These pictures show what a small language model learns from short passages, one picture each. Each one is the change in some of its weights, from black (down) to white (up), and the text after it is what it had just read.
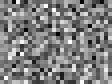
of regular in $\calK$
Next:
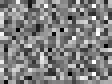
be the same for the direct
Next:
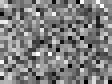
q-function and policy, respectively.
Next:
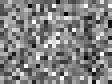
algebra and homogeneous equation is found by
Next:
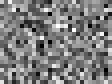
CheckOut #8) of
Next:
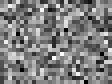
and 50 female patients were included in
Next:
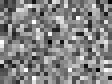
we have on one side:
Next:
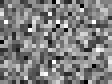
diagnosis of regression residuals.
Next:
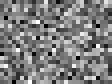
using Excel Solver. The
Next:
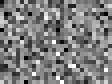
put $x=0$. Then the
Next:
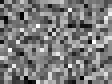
irreducible supercuspidal representation of
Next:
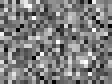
are already known and have been used for
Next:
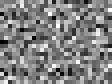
experience and student academic achievement. In the
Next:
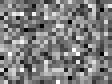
in: 27th Aerospace Sciences
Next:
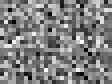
Partly Are the conclusions
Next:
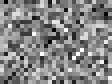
the Zariski sense) of $\mathbb
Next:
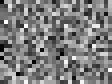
denoted $\inf\P=f^*$
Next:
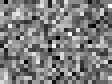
the vessel and low image quality
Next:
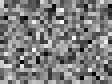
homogeneous with mild enhancement, and
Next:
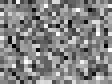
is due to the following lemma.
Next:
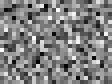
this study was to deposit a
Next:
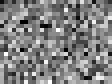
restraints. *Journal of
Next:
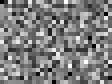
= 1$ again the statement is
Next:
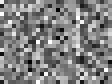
computational time within reasonable range,
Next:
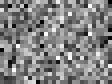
C}} \newcommand{\Q}{{\mathbb
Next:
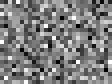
to a isometric transformation $T$
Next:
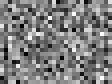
seller $s \in
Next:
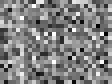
start time of the time window of
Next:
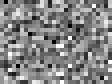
the set of all discontinuity points
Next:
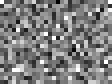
of the degeneracies,
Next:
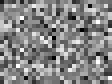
constraints in the subsequent levels of
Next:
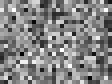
Together they were able to explain
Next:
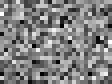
a focus on repeatability, service
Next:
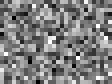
cluster beans (*Cyamopsis
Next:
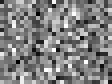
that the naturally-based ice cream
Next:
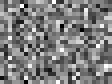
U \to \mathbb R$ in
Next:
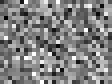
Abstract: This research presents the
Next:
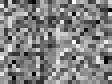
and climate action [3] The energy
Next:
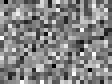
the two tangential directions,
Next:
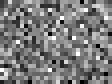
headage (non WTO
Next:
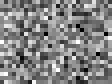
Poissonian distribution of points in a
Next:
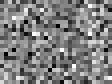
can affect the quality of care provided
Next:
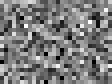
3k \\ \left\lceil
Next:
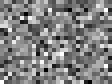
OF COASTAL AREAS
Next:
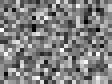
effective by the negativity lemma.
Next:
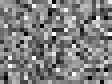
6.3 \end{figure}
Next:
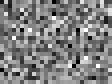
Hence, Lemma 2.4 implies that
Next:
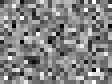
operators $\Delta_j$ are
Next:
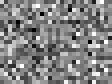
and to each finite element corresponds one possible
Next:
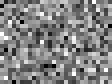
robots that are based on the human
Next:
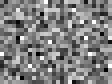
each $i\ge 1$. We
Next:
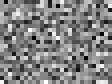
the proof, It follows from
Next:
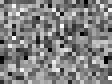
relaxation fails. The positive relation
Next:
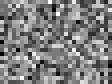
a starting attempt to evaluate behavior
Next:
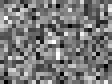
process with parameter $\lambda$, see
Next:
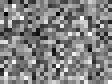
available excellence frameworks, data
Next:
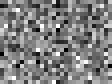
1$. Then, we consider
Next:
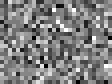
to $\psi_v$. Let
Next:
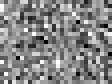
highly knowledgeable team and this methodology is
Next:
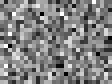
one dimensional Laplace transform was extended to
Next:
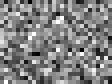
similar problems about gender issues in
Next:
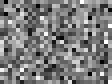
be precipitated *in
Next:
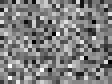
has significant and negative relationship with
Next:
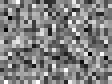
the divalent codoping of
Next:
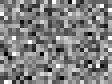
of consecutive slice
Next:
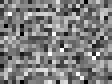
Organizational culture is defined by values
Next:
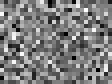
The high Chi-square value indicates
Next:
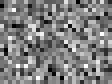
($\lambda_s \approx
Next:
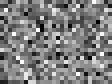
Cr^{3+} is used as
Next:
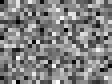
this fact. A feature of the solution
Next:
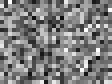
or 3 and that $\hat
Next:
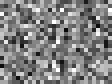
as a new unpublished composite
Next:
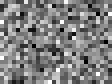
$Z$ be a projective variety and
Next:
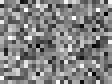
\eqref{0} naturally appear also
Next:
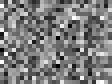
density on composition is linear and
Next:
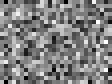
the complex also served the population of
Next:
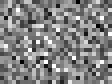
rank zero is homeomorphic to that of
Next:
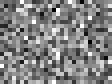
identically zero, and we conclude the
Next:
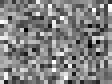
sheer scale of energy and water resources
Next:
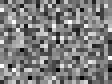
apart from this, the leave
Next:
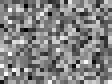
in this relationship. As seen before,
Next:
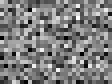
OR "sustainab*"
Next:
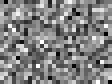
the branching tree size, but for
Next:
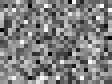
of interest to be disclosed.
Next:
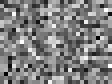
Chico)\\ Devon
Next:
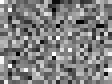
reproducibility, such as
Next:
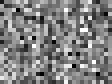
From \eqref{eqn:beta},
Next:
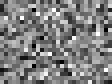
part $\mathcal{N}$. In the
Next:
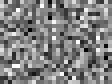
engagement to the nascent
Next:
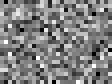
the SI estimators are similar to
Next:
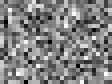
that for all $V \geqslant
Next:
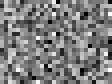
follows that $k=1$,
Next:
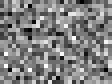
in $p$. This solves the
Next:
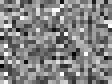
sets the integer values of variables,
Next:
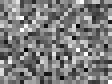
exactly the orbits of Goppa
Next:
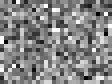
of the Bergman metric. It
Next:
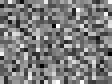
Table 1 Formulation Table
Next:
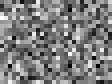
form that does not make reference to any
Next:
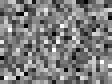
solar power, and last a voltage
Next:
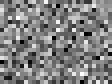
obtain for $\IP$-almost all
